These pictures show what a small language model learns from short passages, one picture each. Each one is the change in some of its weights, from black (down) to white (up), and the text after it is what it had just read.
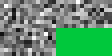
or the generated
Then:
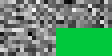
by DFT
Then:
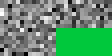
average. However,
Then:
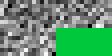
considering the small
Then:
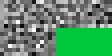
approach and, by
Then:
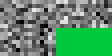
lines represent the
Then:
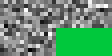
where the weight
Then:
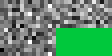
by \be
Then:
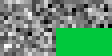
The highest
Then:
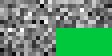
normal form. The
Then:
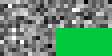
our data of the
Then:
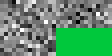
we claim
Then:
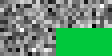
ray air
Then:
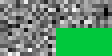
to those of
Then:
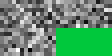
us consider a more
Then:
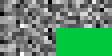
below, as in
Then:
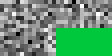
with distance
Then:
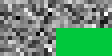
This prediction has
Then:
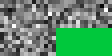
query the
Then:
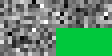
We train our
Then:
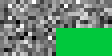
the star and the
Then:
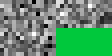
is specially
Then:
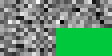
by examining
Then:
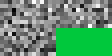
although they
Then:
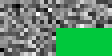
from Monte
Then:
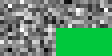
the stellar mass
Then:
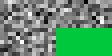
In order to
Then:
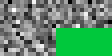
drawn from
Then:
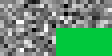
Even for normal
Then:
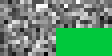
the whole approach
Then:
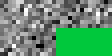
\{ \langle
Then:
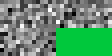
compare the performance
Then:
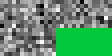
except for
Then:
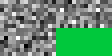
with positive and
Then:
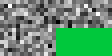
our distribution in the
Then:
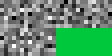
induces a
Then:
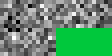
about the origin
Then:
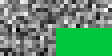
are real when the
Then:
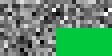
surface. The
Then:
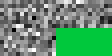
two gap
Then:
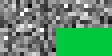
the minor and
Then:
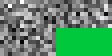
the limit of
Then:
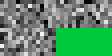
interest other than
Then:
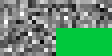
energy $\langle
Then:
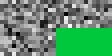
when it is
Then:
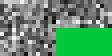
physical theory.
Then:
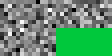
aims to
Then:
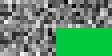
To begin,
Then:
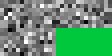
we obtain four
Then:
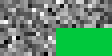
will be the same
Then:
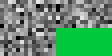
expanded in
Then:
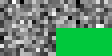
layer near
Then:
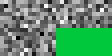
size is larger than
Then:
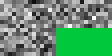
so as to
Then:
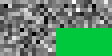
this reason
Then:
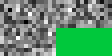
imposed shear
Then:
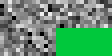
well sampled
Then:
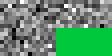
an element of
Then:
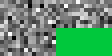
the updated
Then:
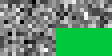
We adopt
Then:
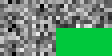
many features
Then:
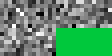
motion regime
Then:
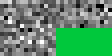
ratio under this
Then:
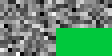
from $B$
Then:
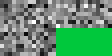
even ordered
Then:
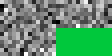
yields significantly
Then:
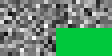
cells |
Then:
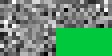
very similar to the
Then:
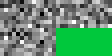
and atom
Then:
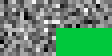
SE of the
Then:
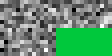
from the calculated
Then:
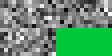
known that the
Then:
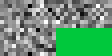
obtain the correlation
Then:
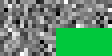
pose and
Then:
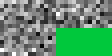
states. However,
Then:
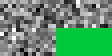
quantum field theory
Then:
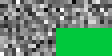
achieved with
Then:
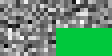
to its spin and
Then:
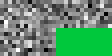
Given a number
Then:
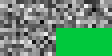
at a bandwidth
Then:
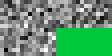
be tested
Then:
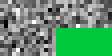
including Mo
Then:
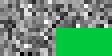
valid in the
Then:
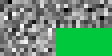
decreases the
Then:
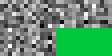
due to a
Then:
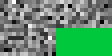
section of the
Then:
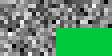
contain gauge parameters
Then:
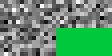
denoting the
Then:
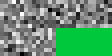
typical radius,
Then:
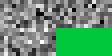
few tens
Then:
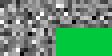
We seek a
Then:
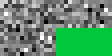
is the one
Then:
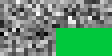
kinetic equation
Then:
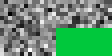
performance users can
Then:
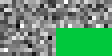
noise due to the
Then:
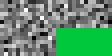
expected if the distribution
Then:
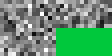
complex notation
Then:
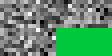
using dimensional
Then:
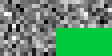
The second is the
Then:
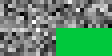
band light curve
